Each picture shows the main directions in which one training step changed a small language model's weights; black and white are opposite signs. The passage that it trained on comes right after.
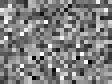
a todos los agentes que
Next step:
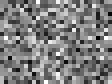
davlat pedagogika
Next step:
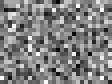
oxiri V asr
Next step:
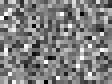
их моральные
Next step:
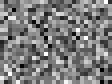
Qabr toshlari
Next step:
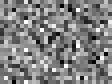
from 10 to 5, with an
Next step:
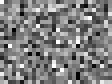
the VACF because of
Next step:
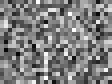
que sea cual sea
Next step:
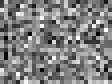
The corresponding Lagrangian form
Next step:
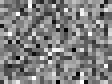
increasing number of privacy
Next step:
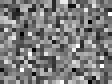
materials such as graphene.
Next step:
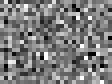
проекти розвитку
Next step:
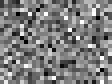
DFT and TDDFT
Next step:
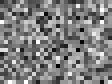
la facilitation de la
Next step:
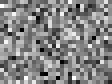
again the gradient expansion of
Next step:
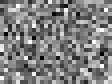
cuprinzător de
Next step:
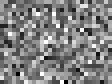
с, съседни
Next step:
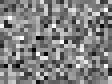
8. Assessment of
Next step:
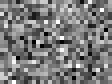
seja eficaz, é
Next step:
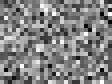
die Annahme, dass
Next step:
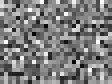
question, if there's
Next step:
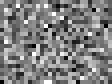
when the spacing between the
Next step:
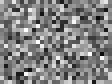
is often incomplete
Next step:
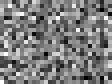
learn our national identity
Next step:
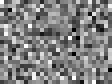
values of the SZ intensity
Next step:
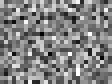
coefficients, such as thermal
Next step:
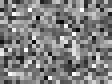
does not actually prove
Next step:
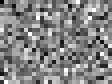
strong scattering phases in the
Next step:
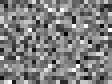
duration $\tau$,
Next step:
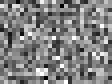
dünyayı pasif
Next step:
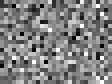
conditions are such that for functions defined
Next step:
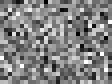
ta'sirini aks
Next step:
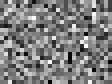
atuação estará
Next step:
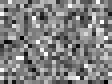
velocity, adjust the
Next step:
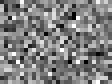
qo`shni panelga
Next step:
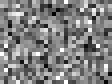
turnover e compreender
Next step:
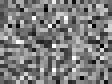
Saxena, Phys.
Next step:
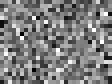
tomentosa*, що
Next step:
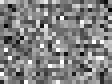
haqidagi nazariy
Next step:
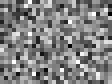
the higher $\Gamma$ models
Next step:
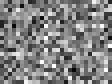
es mucho más osado
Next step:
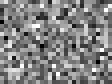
within the framework of broad class
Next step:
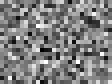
Court of Justice
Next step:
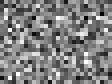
when the transition is mixed with
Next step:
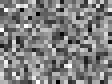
the inclination-type
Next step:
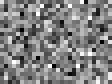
even at coarse lattice
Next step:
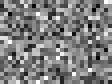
threshold has been implemented
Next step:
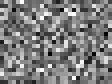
self-consistent effective
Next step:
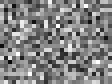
în justiție și
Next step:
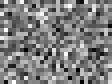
to be studied (5,
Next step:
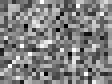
a smooth mass component,
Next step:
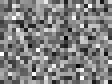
and Practical Conference:
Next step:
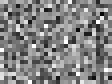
system governed by a
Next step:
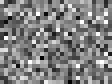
with disorder strength up to
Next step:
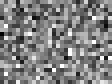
the entropy bound can be
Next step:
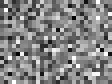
and $Q$ respectively. The
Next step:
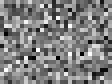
voor sommige
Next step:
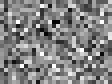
& Two of the spots
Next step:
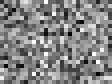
tolalarni qayta
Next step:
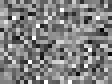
in Model II on various
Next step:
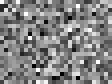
en cuello posterior que
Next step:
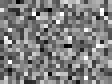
filters properties $\tau$ and
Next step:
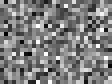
of RR Lyrae
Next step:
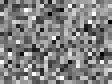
Such an observer is
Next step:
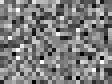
the axion field, which,
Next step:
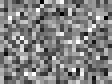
rise to the shock
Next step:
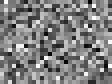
is given by the following formula
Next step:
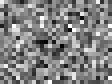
No primeiro caso,
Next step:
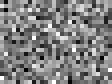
in the exponential approximation is
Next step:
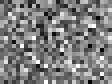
de nitrogênio
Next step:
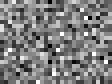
Beko master,
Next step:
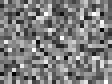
forecast the cosmological
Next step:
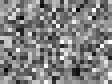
become increasingly large.
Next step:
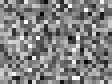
size, s, has the
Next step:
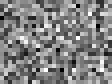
F \overline{\lambda}
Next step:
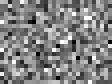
aux plans de diffraction
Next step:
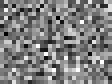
with the categories that is
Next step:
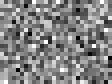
the same algebra as the
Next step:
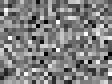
oni do tego,
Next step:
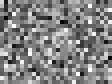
time interval shown. On the
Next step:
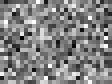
experimenta vivencias
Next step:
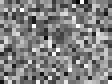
method under a specific scenario.
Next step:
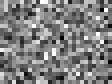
per rafforzare i
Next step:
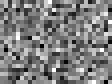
solving the Stokes
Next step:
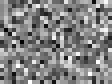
of stuck-at
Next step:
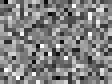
receiving at all spread
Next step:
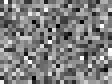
informações pessoais
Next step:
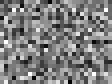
in a quasistatic
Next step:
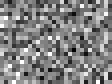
on the elliptic
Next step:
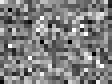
a creative perspective and
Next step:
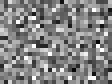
in one path of an
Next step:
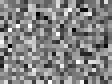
an optimization algorithm based on
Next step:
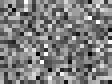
The ground truth obtained
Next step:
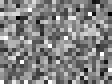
Similarly, there is
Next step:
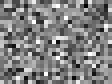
the practical utility of
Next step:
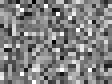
measurements. Within our
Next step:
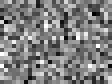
\BibitemOpen \bibfield
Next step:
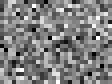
кто нарочно
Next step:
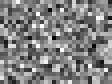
in substantial performance
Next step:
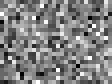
geboden omdat
